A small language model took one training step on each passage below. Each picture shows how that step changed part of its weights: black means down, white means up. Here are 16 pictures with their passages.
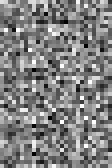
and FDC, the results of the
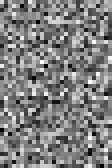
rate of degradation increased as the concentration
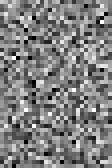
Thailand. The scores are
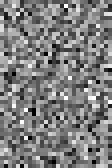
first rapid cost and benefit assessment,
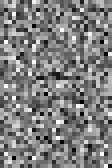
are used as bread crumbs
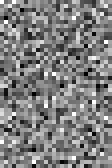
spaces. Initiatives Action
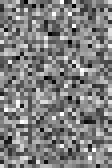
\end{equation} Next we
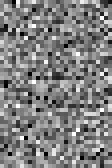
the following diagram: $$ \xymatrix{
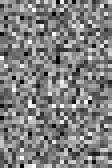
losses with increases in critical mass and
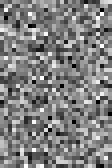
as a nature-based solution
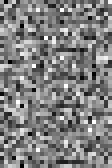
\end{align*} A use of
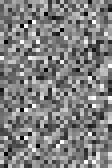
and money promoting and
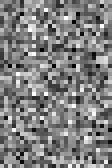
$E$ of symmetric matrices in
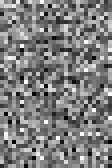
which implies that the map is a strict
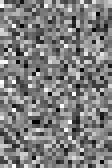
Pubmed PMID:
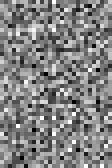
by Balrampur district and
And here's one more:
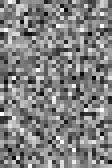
Orthodontics is a complex subject
